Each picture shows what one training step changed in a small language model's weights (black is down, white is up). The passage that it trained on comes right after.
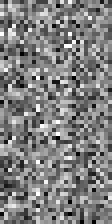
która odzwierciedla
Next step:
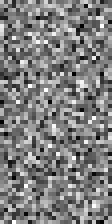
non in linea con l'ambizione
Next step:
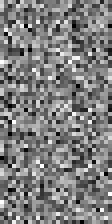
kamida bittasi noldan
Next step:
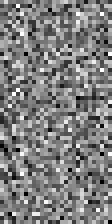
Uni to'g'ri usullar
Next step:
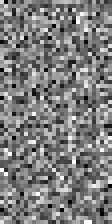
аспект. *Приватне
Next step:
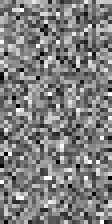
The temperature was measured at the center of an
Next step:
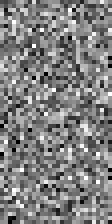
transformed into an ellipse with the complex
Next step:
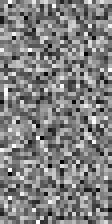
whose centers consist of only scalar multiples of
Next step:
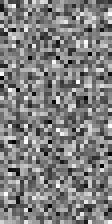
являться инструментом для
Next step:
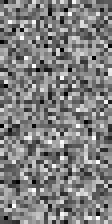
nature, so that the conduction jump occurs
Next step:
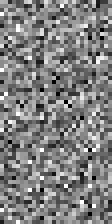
\hline \hline \end{tabular}
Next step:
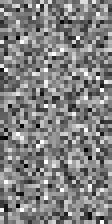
excitations are specific to beams with sufficiently low
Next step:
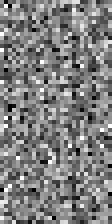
Fibroadenoma é o
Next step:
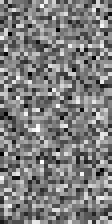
$\mathfrak{F}$ a formation. Suppose that
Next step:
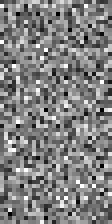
mass was not constant." \item
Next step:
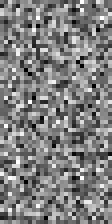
Puncochar and P. W.
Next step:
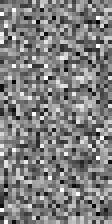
and hence the graph is the same as for
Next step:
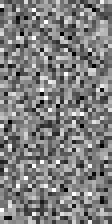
For $m_{\tilde{g}} \lesssim
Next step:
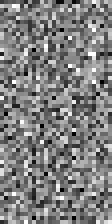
gestão de aprendizagem
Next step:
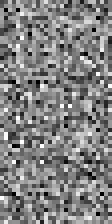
general and has the potential to impact other complex
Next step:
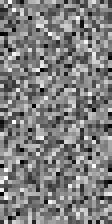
tendo 100% (cem por
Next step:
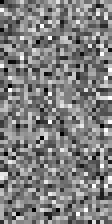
2,..., 7)$ on the right-hand side
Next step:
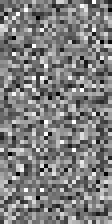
on the tangential velocity is the slip condition
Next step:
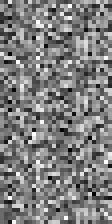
va qushlar olami,
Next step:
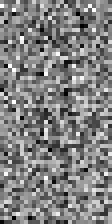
and mobile computing, \eg,
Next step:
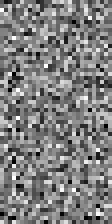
interactions, the disruption effect from
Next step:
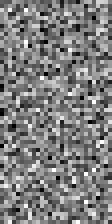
$n\in\mathbb{N}$. Furthermore
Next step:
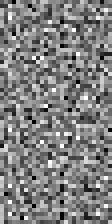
is repeated for the newly created subsets
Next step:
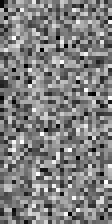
$d$, and $M$ is a
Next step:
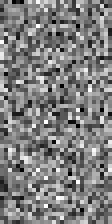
a criança e o adolescente,
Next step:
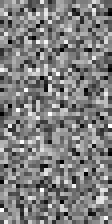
$\alpha$. The tunnelling Hamiltonian
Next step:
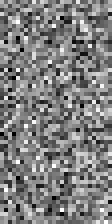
Krein space only, one will
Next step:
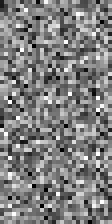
lift to strong 3AP decompositions of
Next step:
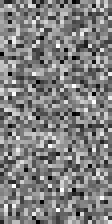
S} \vskip0.2cm
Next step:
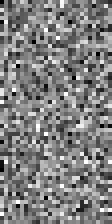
energy space-like region. In practical
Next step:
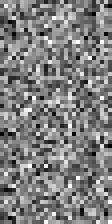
para entrar y salir de la
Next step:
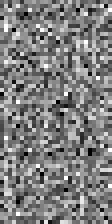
statistical mechanics of turbulence notably
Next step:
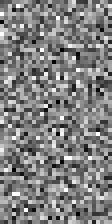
is guaranteed the same level of accuracy. For
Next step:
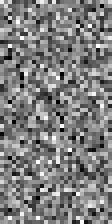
first consider the case of $p<\infty$.
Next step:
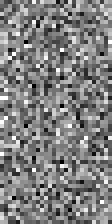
now have for the original impulse method
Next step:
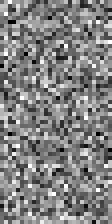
to note that NOMAD results are better described
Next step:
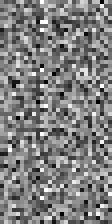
able to approximate the matrix elements at each scale
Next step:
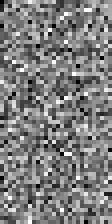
defined to be $\chi_{S}=
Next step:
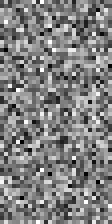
proactive moral architecture rather than just
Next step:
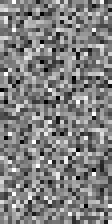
(that is, the modeled system) by
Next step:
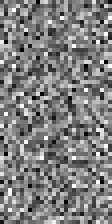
90 degrees clockwise, as shown in Figure
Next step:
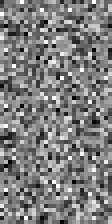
miraculous coincidence. In
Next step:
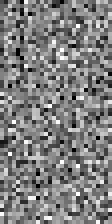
is now well-known. This condition is expressed
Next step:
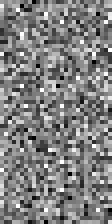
line, which is the strongest oxygen
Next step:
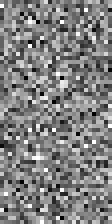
they indeed share an entangled state.
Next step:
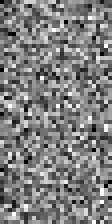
$\mathbb{R}^3$ which admits
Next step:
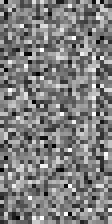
face of a term of $Z$ and assume
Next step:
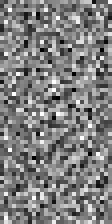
a countable point-finite covering of
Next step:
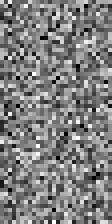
choque entre la medicina y las
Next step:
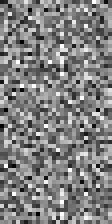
initial mode amplitude. The dashed curves in
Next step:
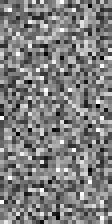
of a function in terms of the $X$
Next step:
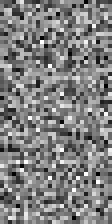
разлад между братскими
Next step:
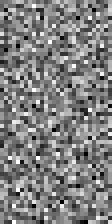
& \bball & \rball &
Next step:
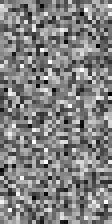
and the gluon luminosity is given by
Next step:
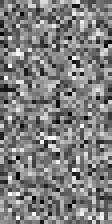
r$ (mod $m$) which occurs when
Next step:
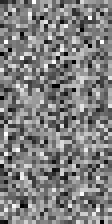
boundary, the 1st, 3rd and
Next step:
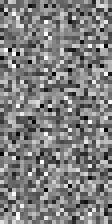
$\phi(M(P))$ by identifying
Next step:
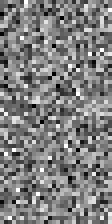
amount limit, respectively. While there is not a
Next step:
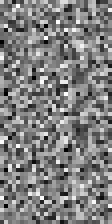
SPJ fiktif adalah
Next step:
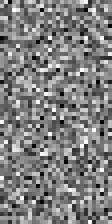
0\}.$$ Our attention will be
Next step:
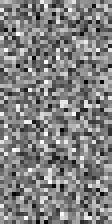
that the light beams need not be perfectly
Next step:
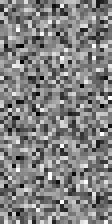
\times \exp \Bigg(j
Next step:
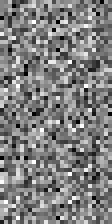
gynaecol res**. 2020
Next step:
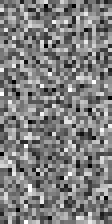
и там» последний стих
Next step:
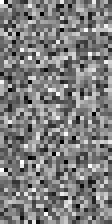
quiste de colédoco y
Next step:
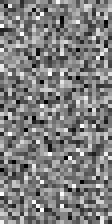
$A_V$ for three different objects:
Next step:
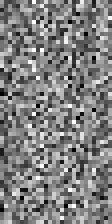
{\em In the sequel we will say in
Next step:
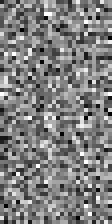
density fields in large--scale structure or
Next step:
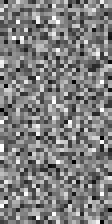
osjećaja napisali.
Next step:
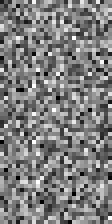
*hold. Then, for $K
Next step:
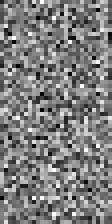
used {\em subgradient gradient derivative}, which
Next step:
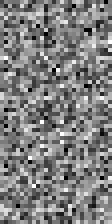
мекунанд. Ё, ки
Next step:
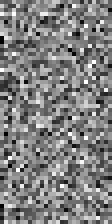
from its defocused image width.
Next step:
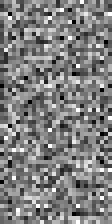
process defined on $[0,\,T]$ is extended
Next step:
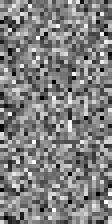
respublikamiz hayotining
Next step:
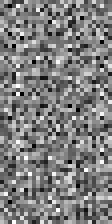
rivojlanishi ta'lim sohasida
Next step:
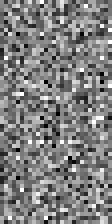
The index "$h$" is used to
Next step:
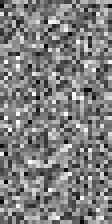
uchun ham tushunarli, ham
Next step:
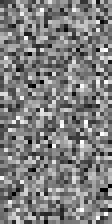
image of the target under test, two-dimensional
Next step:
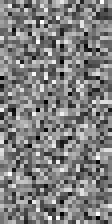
for the success of the ambitious
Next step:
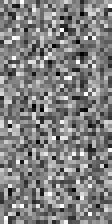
groups centered on \chandra\
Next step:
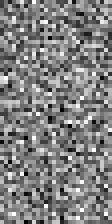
here $A_l$ is the space of
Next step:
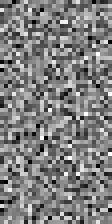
me'yor masalasi ijtimoiy
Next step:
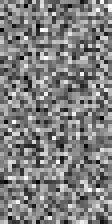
going to combine the three expansions
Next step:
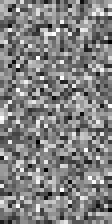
technique to estimate the output photovoltaic
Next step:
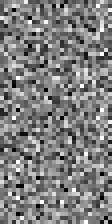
+ ({\bm \omega}_s \times
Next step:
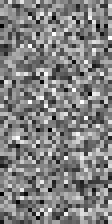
ProGAN & WGAN\_GP
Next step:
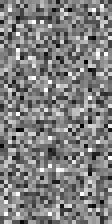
be a connected graph, $U \subseteq
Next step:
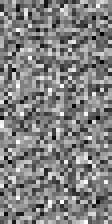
\sin \theta} \left(
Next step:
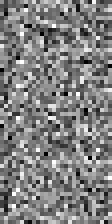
model, along with shear model II, are
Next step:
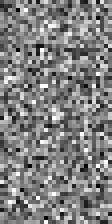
referring to subjects discussed in the class,
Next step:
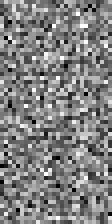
of absorption, \ie the medium
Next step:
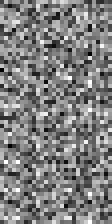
холат тахлилини
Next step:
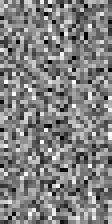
dengan menerapkan pembelajaran
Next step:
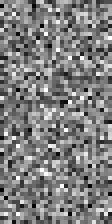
model where a $U(1)_N$
